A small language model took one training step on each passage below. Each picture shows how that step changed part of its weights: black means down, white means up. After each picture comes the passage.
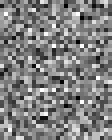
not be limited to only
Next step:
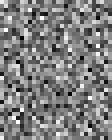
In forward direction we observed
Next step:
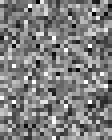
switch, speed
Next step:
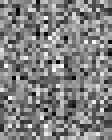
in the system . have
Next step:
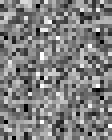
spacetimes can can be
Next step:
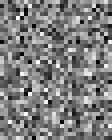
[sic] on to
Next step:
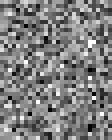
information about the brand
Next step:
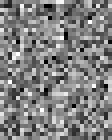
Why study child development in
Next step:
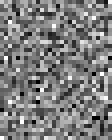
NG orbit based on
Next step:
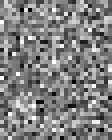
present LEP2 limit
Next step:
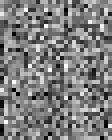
paper, previous 1D models
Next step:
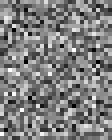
utilizing fossil
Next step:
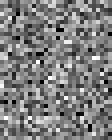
to their children's
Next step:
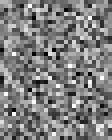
burdens in explaining
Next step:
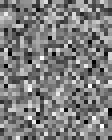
take $g_s
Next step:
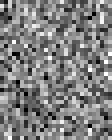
cost for the production-ready
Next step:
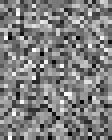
a continuing professional
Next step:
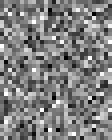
\hline JP2K
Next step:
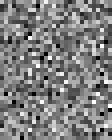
is a PhD student
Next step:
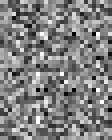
it is the first time that
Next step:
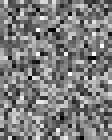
(2021) further cites
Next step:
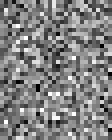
meetings to make local
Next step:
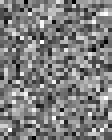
coexistence within
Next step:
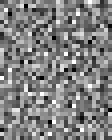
Lourdes example for
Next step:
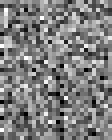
carried out using the help of
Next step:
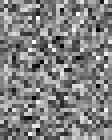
authors. Conclusion: This
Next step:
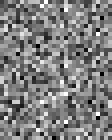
generators of dimension 2,
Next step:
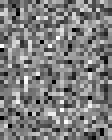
of the largest mixing
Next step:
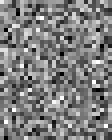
APP may cause
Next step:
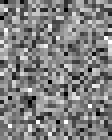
a 0. If the
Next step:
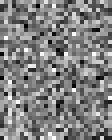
is treated in two
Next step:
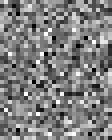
at discharge from initial
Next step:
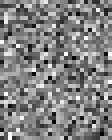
exchange of $a$
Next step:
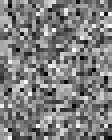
constraints. %Note that
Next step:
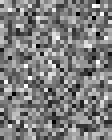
[Han et al
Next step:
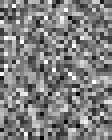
{author} {\bibfnamefont
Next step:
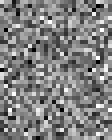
ISM would be about
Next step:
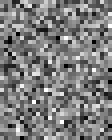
ion distribution. However, almost
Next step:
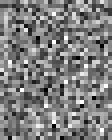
call sections of $\cal
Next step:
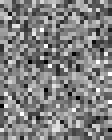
rest and have a narrow
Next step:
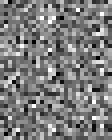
January to
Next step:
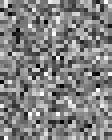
regarding hidden side
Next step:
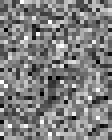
detectable methanol
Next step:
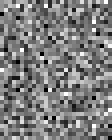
considered. Paper
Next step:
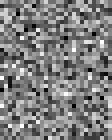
with the less possible effective
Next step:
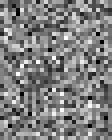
of the initial conditions we
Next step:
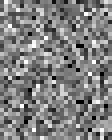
branched projective
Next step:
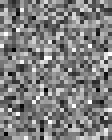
of the shell, such
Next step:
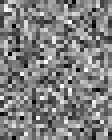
clay surface and organic
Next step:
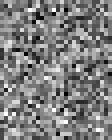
analysis and interpretation:
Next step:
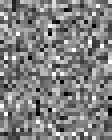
loggia. Table
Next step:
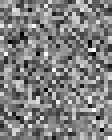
remaining work over the entire
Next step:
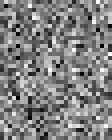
as subpulse
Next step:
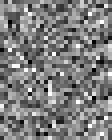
dissolution results for most
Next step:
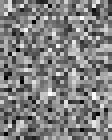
consortium for
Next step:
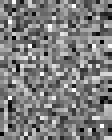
Kasner epoch
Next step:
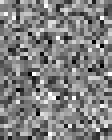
12 months, having
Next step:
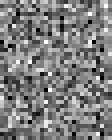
the starting material.
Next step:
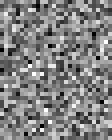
have block structure in each
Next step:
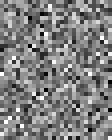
$\lambda_c$. The
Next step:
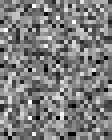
and optical variability motivates
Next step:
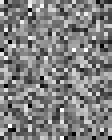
governments are setting aside
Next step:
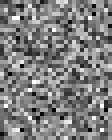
current between DESs,
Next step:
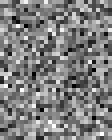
service or production issues,
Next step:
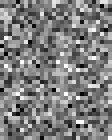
anti-symmetric parts
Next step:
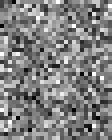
create something
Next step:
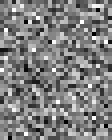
without UV photometry
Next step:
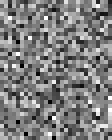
trust. To address these
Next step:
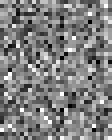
the entropy encoding process.
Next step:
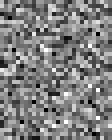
spin properties of an arbitrary
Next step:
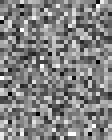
a background uniform magnetic field
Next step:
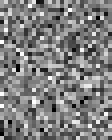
M_\odot$ for
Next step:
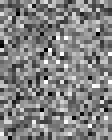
to the realization that their
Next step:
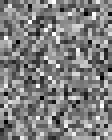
repeated readings with
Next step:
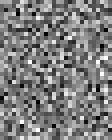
The innovative potential of an
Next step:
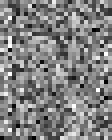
took data over the last
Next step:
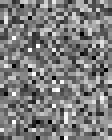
possibility is further supported by
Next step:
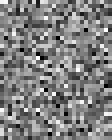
and denoted by
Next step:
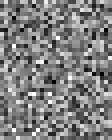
that any pair of nodes are
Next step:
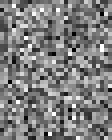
guided peer reading
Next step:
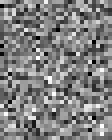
source from the mixed
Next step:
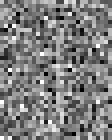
speech and noise, and
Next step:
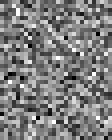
a sport for its
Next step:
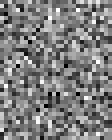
thus in general not of
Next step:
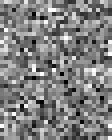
& 12. Retention
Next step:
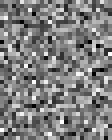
defect model detects
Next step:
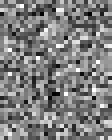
indicating that there might exist
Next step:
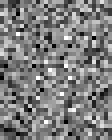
of physical impact on it –
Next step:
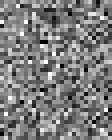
$O_{\alpha}$ and
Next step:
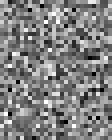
gallery without any
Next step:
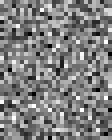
CR ratio measured at
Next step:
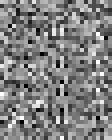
the Gaussian functional integration
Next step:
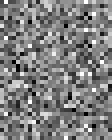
sp_n , the
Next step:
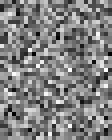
entropy, the computation is
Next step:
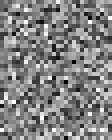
interaction term takes the form
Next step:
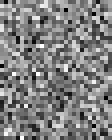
Accelerators for
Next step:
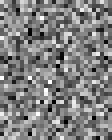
In other words, it
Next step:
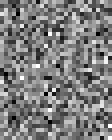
of these plants. According
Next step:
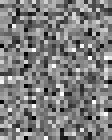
the whole process of
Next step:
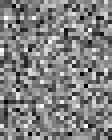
distinct lattice
